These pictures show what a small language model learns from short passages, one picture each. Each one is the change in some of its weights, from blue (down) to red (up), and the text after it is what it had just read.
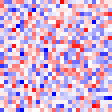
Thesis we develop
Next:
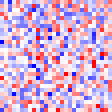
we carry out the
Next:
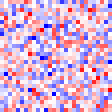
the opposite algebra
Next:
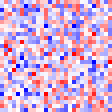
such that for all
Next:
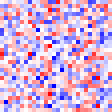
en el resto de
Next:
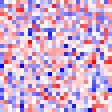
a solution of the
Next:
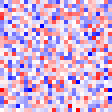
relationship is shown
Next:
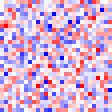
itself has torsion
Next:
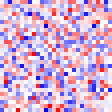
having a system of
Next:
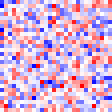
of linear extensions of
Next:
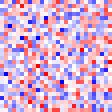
field of activity
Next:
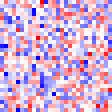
The filtration generated
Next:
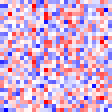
institucionais que
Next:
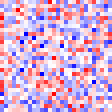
Sox H,
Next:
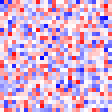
known pre- and
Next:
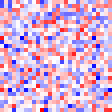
operator on $W$
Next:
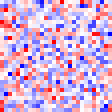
Os power-ups
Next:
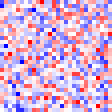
the spectral
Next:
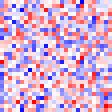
projection on the right hand
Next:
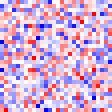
contradicting our
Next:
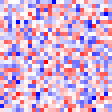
considerarse como la
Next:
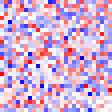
los asistentes.
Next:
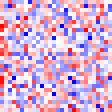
de até dois
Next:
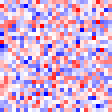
on $D$ induced
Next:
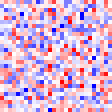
médios e
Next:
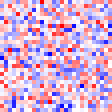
rol principal debe
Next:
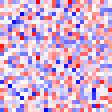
as above, we have
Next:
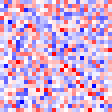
sus funciones y
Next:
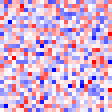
los ficheros
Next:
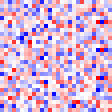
that $\Phi'$ is
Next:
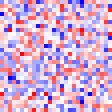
would be counted
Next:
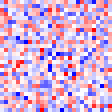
saudável e
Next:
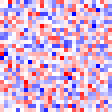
Bu esa davolash
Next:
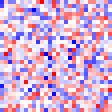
the fact that lines
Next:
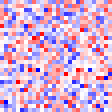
del sector
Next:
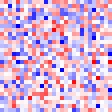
Let $f\in
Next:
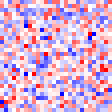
и молчание
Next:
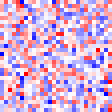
fibre homotopy equivalence
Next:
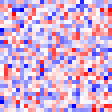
of numerical sample and
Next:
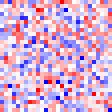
symmetry by
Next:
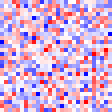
contained in some
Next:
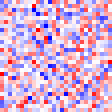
implies the existence of
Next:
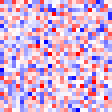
be seen from the
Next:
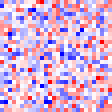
the algebra $A$,
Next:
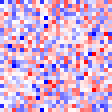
zero are of this
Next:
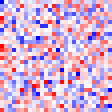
method for the CHT
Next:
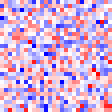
$\eta$ induces
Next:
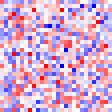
programação especial com
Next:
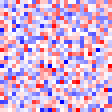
is lowest for the
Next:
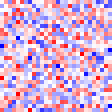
traitement des
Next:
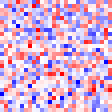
is a solution of the
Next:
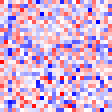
yang didapat
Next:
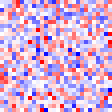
element is the closed
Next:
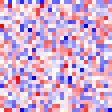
que exigia
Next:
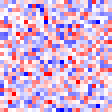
ser projetadas
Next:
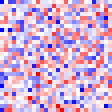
and the classical
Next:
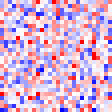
by showing the
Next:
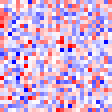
do Amaral,
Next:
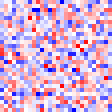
contradict to the
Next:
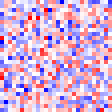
Due to the
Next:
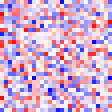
Independente do
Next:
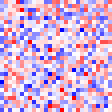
finite index subgroup of
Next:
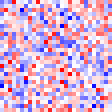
entries and
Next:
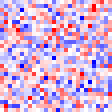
finitely presented.
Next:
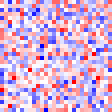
that $G\leq
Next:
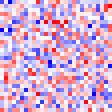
problem, minimal solution,
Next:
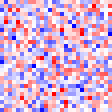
the Kummer extension
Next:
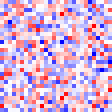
la innovación en
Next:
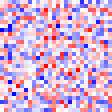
is primitive.
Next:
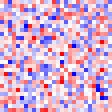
продукции и
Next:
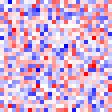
that the zeros
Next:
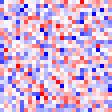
adjoint functor to the
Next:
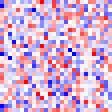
the same Euler
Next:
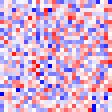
to the study of other
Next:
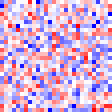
of Beltrami
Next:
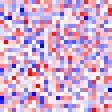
noise in the local
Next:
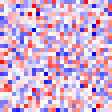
$G$ is a
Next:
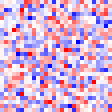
assumiram um
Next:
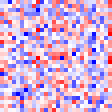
that, for $n
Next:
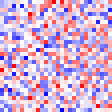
inequality constraints are
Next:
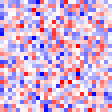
the CR structure associated
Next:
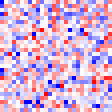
of the front
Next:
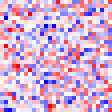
$\ell$. Recall
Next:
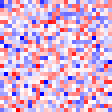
operator on smooth random
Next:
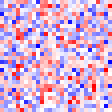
estudante a
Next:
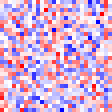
a atuação do
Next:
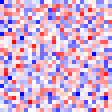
stationary processes
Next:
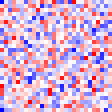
of managerial
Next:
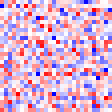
din mediul
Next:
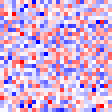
energy $E$ also
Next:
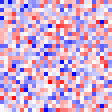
$\Delta$ one can
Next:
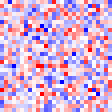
у нас в
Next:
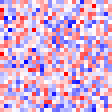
cual se realizó
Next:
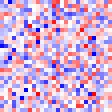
definition from graph theory,
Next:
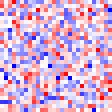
we need to raise
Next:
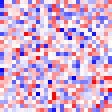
of the Main
